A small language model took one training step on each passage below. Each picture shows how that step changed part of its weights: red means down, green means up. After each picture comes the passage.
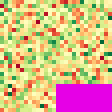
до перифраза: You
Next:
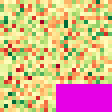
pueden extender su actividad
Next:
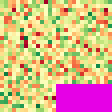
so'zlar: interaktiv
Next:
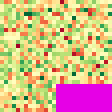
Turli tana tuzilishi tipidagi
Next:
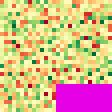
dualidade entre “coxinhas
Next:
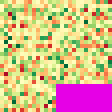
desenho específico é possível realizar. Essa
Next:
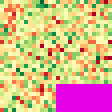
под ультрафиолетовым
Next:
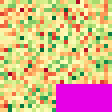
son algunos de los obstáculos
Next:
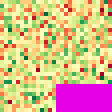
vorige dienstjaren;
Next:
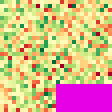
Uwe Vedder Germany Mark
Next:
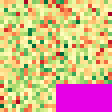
geven. Daarvoor
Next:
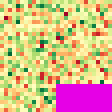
no Brasil, por volta do
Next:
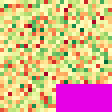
and equipment. Part 1.
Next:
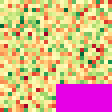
uso de IgIV y RPT,
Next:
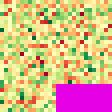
Republica Moldova sunt
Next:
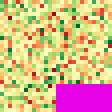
efectivos es su habilidad para ser un
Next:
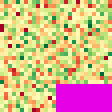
fontes e meios de transporte
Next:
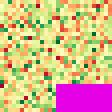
dotsent (AQSH) Krissi
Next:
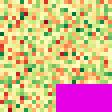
bajarilgan asarlarining nusxalari ham
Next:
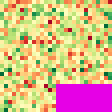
биохимических исследований в
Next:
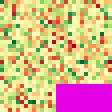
компонент виконує
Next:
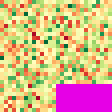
das gestantes e puérperas pela
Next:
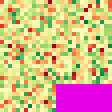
calcários e margas da
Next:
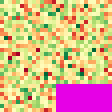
и функции, использует
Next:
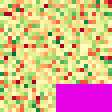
обсуждения по результатам
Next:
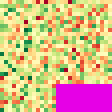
que calificaron la propuesta
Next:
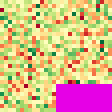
samarali modellashtirish mumkin [11, b.
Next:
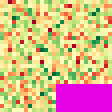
частью видов библиотек
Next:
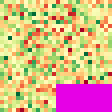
tâche rédactionnelle,
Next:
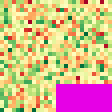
veranderde; de onderneming
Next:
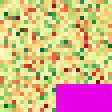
кенг ассортиментда
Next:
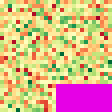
Renta) Expuesta la normativa
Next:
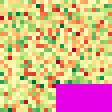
cafonas! Pessoa que me
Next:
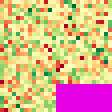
kepada sekolah. Tindakan
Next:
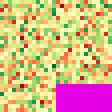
ADABIY TA’SIR
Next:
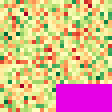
ITAIPU, es decir la
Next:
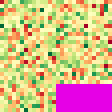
Managers zouden tot op
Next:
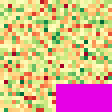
va almashtiriladigan
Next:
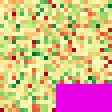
CD:n tuottaja ja
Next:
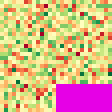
može doprineti ranom
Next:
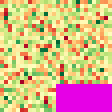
with sexuality. The complexity of the
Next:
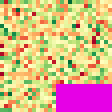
sınanmıştır. Pedroni
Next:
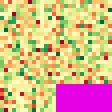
Sistema Único de
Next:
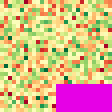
education & global study. – 2023. –
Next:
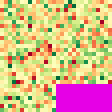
contínuo fluxo migratório
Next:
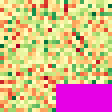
consiste en estimular la acción
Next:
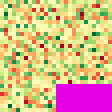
sofreu diversas transformações ao longo do
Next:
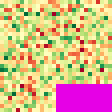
positive pour un pathogène
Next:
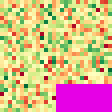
ada pada organisasi tersebut. Dengan
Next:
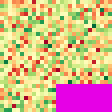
costing esa soliq va
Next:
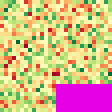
dans le milieu académique et
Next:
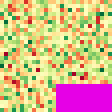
tarih deyimleri ve
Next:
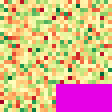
Hercegowiny oraz
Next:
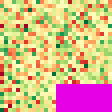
contenido (Bardin,
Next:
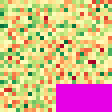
جهة، ومن جهة
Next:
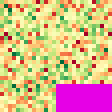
BUGUNGI HOLATI
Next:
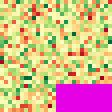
всех русских политических
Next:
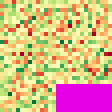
doim ham bir-biri bilan
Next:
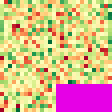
zotlardan biri Zahiriddin
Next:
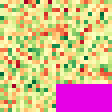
con el ámbito interdisciplinar de
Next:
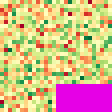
del maestro y desempeño
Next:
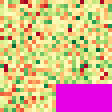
tahlilga tortilib, adib
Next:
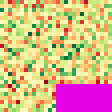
Die Musik der 30 er Jahre
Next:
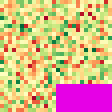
xislati xos. Bu
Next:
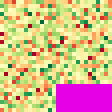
va mehnatning inson hayotidagi
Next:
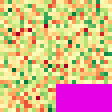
yargılar olarak tanımlar
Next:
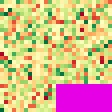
alimentar mais frequente na
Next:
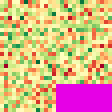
Pendekatan Komunikasi PT
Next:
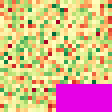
una clase media empobrecida en
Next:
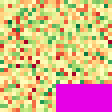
del vento e a seguire la
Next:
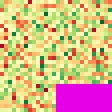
Rio de Janeiro: ABES. -
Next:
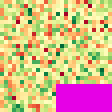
Por outro lado, obstáculos como
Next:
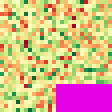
ijtimoiy-iqtisodiy tizimning turi va
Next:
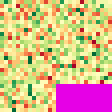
Danube from Trajan to
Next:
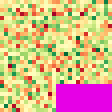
Altyapı için yapılan kamu
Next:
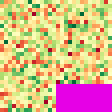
Safra Sarasin das
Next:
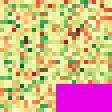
fibrotic plaques within the
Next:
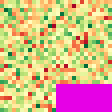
“Maktabgacha va musiqiy
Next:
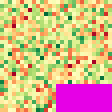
deciso di inserire nove
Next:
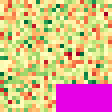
Motus et bouche
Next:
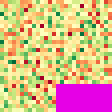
Hojimatov Doston
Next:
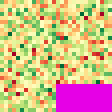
com a evolução destas complicações
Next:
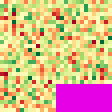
sog'lomlashtirish, dam
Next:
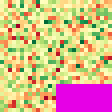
transitou entre livros de
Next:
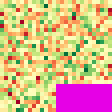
seedlings // Ornamental
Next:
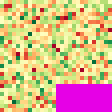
и римский цикл глобализации
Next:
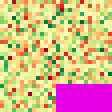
Ушбу муаммони
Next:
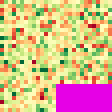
generato il relativismo e
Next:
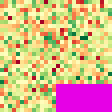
созданию "портфеля"
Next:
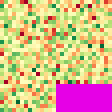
*The Blockchain and the New
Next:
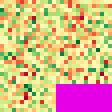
renaissance: Innovative,
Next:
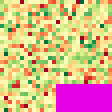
universiteti dotsenti Hakimov
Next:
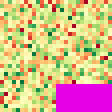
soni o'rtacha 12,8
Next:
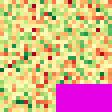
олиб келмаган.
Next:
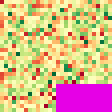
ekonomik durumlarını kendilerinin
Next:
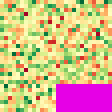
den modernsten Medien umzugehen
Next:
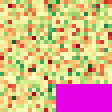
отстаивать свою
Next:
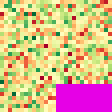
del Comité Mexicano de
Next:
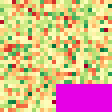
“kısmen kültürel
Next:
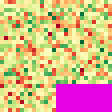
baholash va ularni kamaytirish bo'yicha
